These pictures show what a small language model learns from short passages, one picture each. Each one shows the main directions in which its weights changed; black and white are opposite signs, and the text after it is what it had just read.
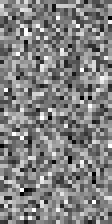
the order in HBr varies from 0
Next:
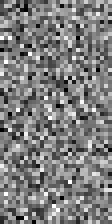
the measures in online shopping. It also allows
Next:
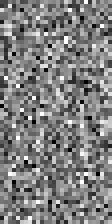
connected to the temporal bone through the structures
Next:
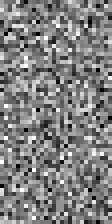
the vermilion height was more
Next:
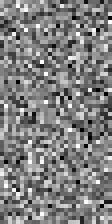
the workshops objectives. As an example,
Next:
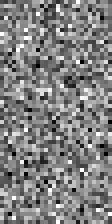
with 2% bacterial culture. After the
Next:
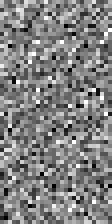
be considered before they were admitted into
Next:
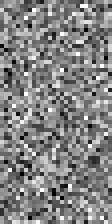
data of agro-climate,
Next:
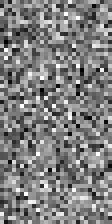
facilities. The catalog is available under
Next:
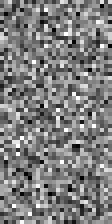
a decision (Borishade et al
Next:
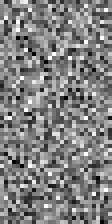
2.4Aac and AC speed =
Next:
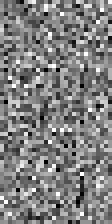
displacements of the plate increase. At
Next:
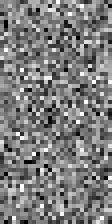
colleagues in order to improve outcomes in
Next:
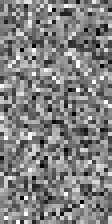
of property****Nodari
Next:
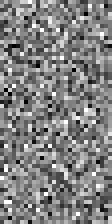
level within the vacuum tubes
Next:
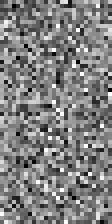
a pressing equipment (MKH
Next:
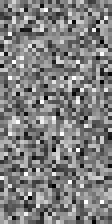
(9). However, patients in the
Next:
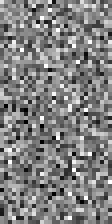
p'_1 is also optimal for N .
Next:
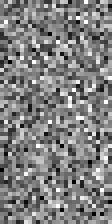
Kolhapur. Awareness
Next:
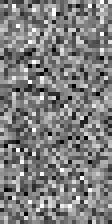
speakers bring intonation patterns from their
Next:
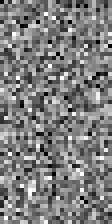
a certain coverage rate, which has effectively
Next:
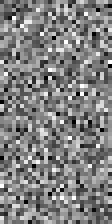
against one another. Thus, the vast
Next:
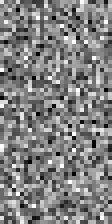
function which gives each prime is known as
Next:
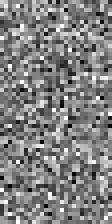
identify appropriate business models and financing blends,
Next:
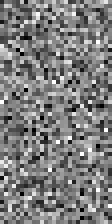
the derived equation with x and y or
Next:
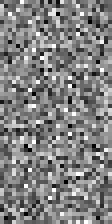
were used to serially dilute the
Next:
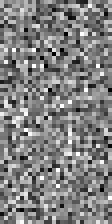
that is compatible with the variations that
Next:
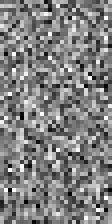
Research Methodology This section presented the research methodology,
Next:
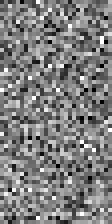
In contrast to the findings of the study,
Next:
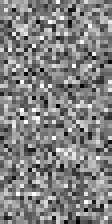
**4a**) which are used as the
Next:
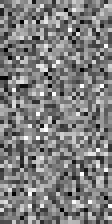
and Scottish Borders
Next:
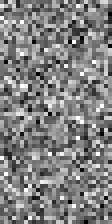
research methods, survey, observation,
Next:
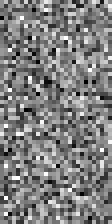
Portoparques EP.
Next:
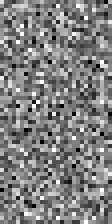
of the lab created administrative questions for which no
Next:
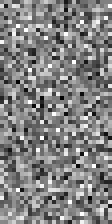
almost any 3D application and directly
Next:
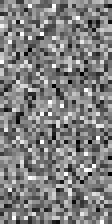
DM JA, MRG,
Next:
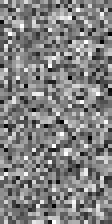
above) were acceptable upto 7 to
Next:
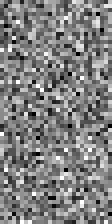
focused on the question “Could you suggest any
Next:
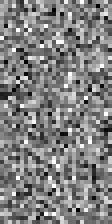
as an aromatase inhibitor
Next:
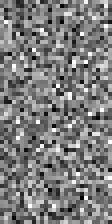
models to guide its approach within piano
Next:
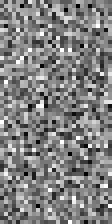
of endothelial cells of small and
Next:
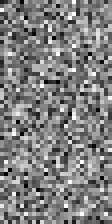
favourable cropping patterns for
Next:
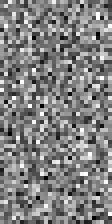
Similarly, the PoIs'
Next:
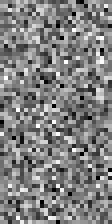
The incident and reflected waves, a
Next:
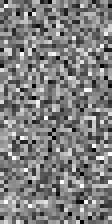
relationship is not straightforward.
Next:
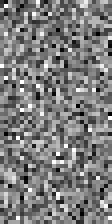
area of the infrared picture is
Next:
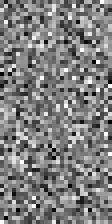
slogans: L'oreal "
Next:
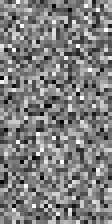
B, as per (6), which
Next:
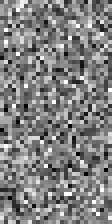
input, with higher energy input leading to decreased
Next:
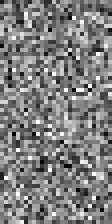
years is more than Rs 1.0
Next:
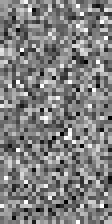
and terminal voltage response for the above
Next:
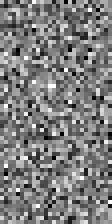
upward mobility and downward mobility highest
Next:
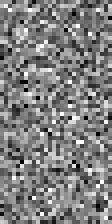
the north-west highlands of
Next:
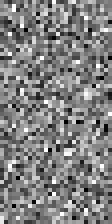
synthesise primary sources for general readers to
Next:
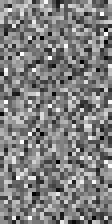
was developed using the site map structure,
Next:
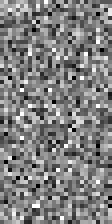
science and a poet of Uzbek
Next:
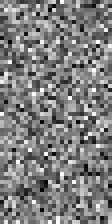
+1.0$ Low level of
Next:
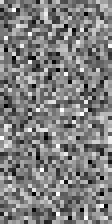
Document & Preserve
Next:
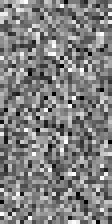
during the process. A saturated solution
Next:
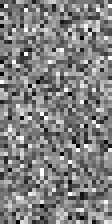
SD: Standard Deviation,
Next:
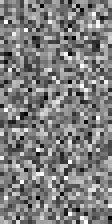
dangerous oil, gas,
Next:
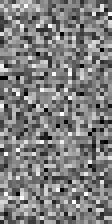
the same actors – the technology providers
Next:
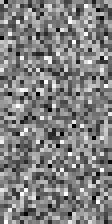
The energy flux directed along the
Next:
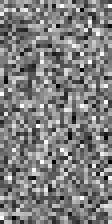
for artificial lightning test. Condition
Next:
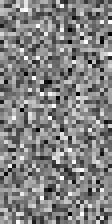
the datasets used in our study. In Table
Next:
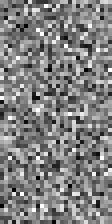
wild species for sustenance,
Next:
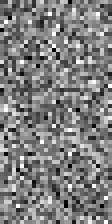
a class of non-Newtonian
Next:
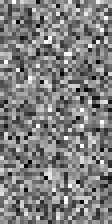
In the beginning, we tested how
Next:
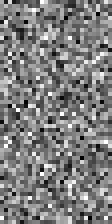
to obtain, for oneself or for
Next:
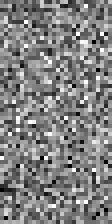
The recent advancement in the communication system has
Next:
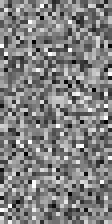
of 24). Only one case had
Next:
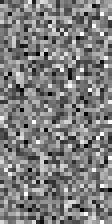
were benign and 2(4%) were
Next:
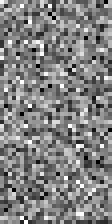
of uncertainty, one can also consider
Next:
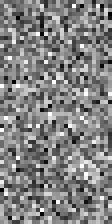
none"> Providing access to
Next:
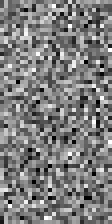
the tree adder. its sign is
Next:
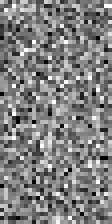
where the augmented model produces
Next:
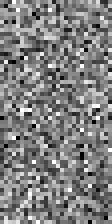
performances, this study analyzes the measurements of
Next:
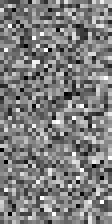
can be adopted to improve school plant planning in public
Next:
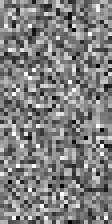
changing the preconditions, which are represented
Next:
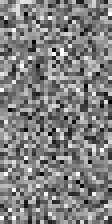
human values, and good health is the
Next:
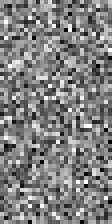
tech as opaque or
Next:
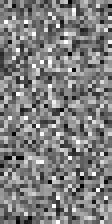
a combination of these features. In general, these
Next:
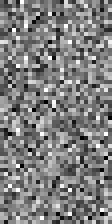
meantime both sexes have become known from
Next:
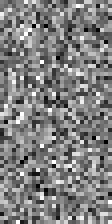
and instrument timbre used in the test set
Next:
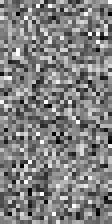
State University in teaching a professional discipline
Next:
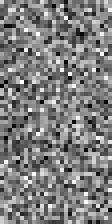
scholars challenge Netzer's
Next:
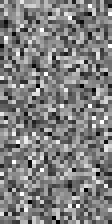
EU membership is the second priority in most
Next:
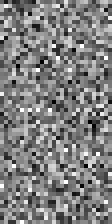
problem, the calculation timing will be
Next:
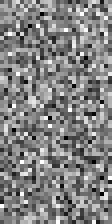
bridge. For comparison sake, similar
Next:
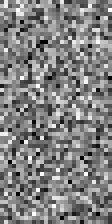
and gas production, accidents on main gas
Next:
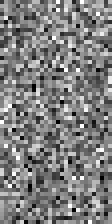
atmosphere. An ionic
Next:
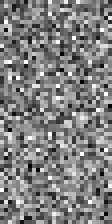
it upon themselves to try
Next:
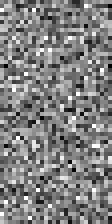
eggs, which proved to be
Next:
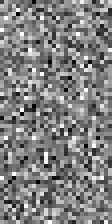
of the cancer shown in **Figure
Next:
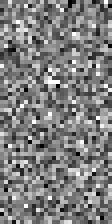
and subsequent cheese yield
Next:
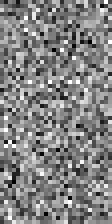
cultural and economic context, including education,
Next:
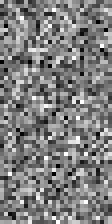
area of Chittagong city However,
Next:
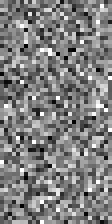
novel, the firemen serve the
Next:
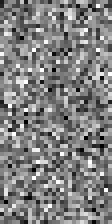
that this is done at the coherent
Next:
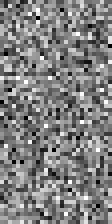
and ruler worship invites analysis
